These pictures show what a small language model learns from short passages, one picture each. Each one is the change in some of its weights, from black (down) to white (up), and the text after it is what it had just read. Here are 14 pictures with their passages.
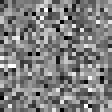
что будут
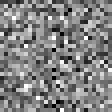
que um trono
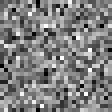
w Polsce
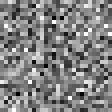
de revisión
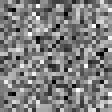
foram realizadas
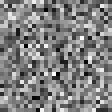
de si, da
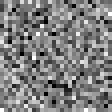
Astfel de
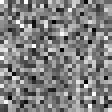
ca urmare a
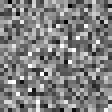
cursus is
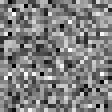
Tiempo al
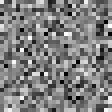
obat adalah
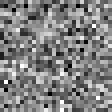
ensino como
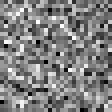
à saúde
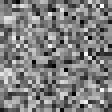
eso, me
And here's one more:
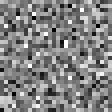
atendimento como
